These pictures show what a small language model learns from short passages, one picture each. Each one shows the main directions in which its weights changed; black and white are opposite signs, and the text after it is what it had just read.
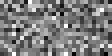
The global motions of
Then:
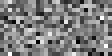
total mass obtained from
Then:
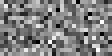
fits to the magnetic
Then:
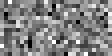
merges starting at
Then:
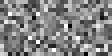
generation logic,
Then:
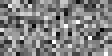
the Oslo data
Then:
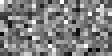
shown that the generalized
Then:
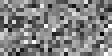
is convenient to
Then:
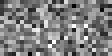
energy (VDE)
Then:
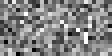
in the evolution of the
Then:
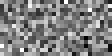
They are commonly
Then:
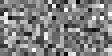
strain-rate profiles change
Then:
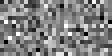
requirements and preferences
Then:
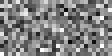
excess, which is
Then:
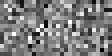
becomes constant.\\
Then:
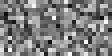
geometric and differential emission
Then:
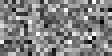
of them. The results
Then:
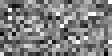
overfitting to the
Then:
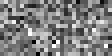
processing. In this
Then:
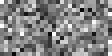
are plotted in
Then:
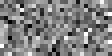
band gap of some 50
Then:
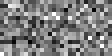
the web cannot
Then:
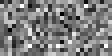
For comparison, we also
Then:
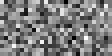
(a) obtained for
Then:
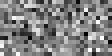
working with the
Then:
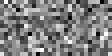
for suppressing
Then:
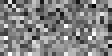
in one point.
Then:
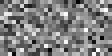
multi-source feature
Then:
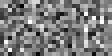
that node.**
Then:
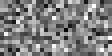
perturbative estimates.
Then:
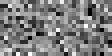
the nonlinearity
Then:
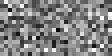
a unique combination of
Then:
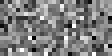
are directly connected and
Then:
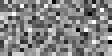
equivalent polynomial system
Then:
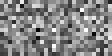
IIn can play
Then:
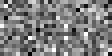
at the rate of
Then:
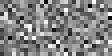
value. The total
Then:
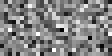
solution can be found in
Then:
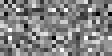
for the details.
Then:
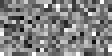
others caused by
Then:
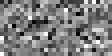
and also not exactly
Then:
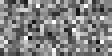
\[ \small
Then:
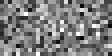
are in thermal equilibrium
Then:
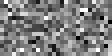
a plane and a
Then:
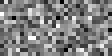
used to tune the
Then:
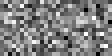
chord to a
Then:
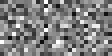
increases by larger blocks
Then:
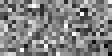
was obtained using an optical
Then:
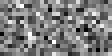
randomly, the resulting
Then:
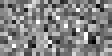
theory of fields interactions is
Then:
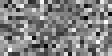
when all the particles to
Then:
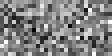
is $ {\cal
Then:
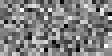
new message given
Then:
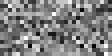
the substrate temperature
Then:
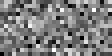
not need to be known
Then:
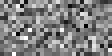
PN distances
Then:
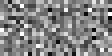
three factors. This make
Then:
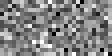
under plan $\pi$,
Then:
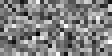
and continuous on the boundary
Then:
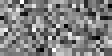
MO LCs for
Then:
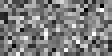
interface plays a
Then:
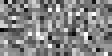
or usefulness of any
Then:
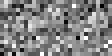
not allow us to
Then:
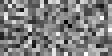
as stated below,
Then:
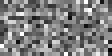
glitches to be
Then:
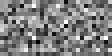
will return to
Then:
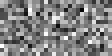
shock, which is also
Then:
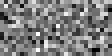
% solute
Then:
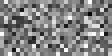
is equal to 200 times
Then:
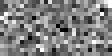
twisting generated by
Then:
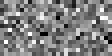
evaluation of novel
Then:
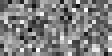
also that the BR
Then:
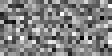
kinetic mechanism, or
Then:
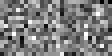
these two options,
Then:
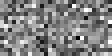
can be calculated as
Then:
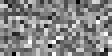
the modeling in
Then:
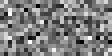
the sentence
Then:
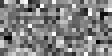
\nonumber {\rm
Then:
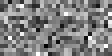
also happens in
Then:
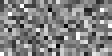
no effective role in multi
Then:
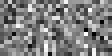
right. Since only the
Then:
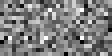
general, there are many
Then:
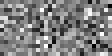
intensity is located
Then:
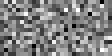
in the periods.
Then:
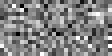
through this encoder.
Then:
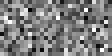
ion beam and the
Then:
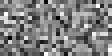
map as contours
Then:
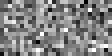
boundary measured by Li
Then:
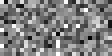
text formats,
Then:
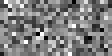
a graphical user
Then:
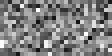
Finally in Section
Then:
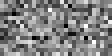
realize stable topological
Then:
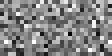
values for $p$
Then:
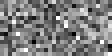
> 0$, usually
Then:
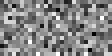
constant bias voltage of
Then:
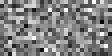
models. For a
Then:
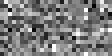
a preprocessing
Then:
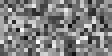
is a SPDE
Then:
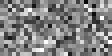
to IW data --
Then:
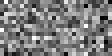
circular geodesics
